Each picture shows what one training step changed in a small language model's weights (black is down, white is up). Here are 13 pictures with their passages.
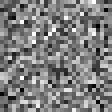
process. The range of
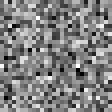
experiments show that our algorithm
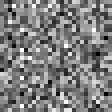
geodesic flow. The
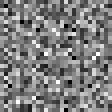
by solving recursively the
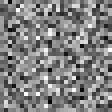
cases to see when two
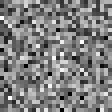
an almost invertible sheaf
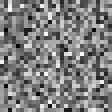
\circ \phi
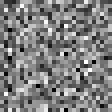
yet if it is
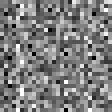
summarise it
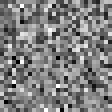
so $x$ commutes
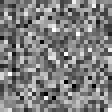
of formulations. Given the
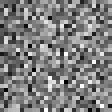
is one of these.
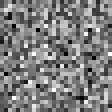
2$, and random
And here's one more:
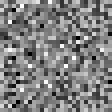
Denote by $\delta$
